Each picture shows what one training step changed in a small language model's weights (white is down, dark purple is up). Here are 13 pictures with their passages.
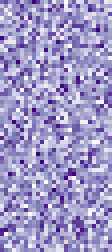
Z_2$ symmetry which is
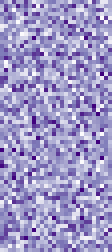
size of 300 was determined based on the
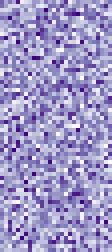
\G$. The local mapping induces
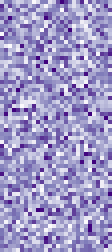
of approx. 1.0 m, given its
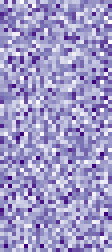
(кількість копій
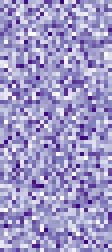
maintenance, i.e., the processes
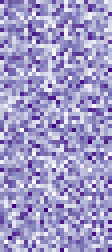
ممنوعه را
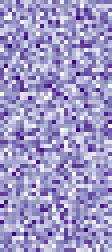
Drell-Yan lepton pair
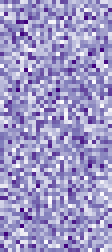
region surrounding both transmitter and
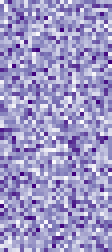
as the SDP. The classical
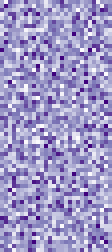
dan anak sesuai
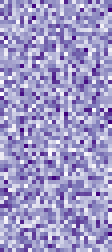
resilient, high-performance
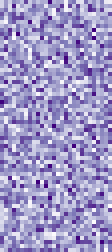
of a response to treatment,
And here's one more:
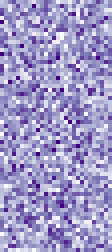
be smaller than the orbit diameter
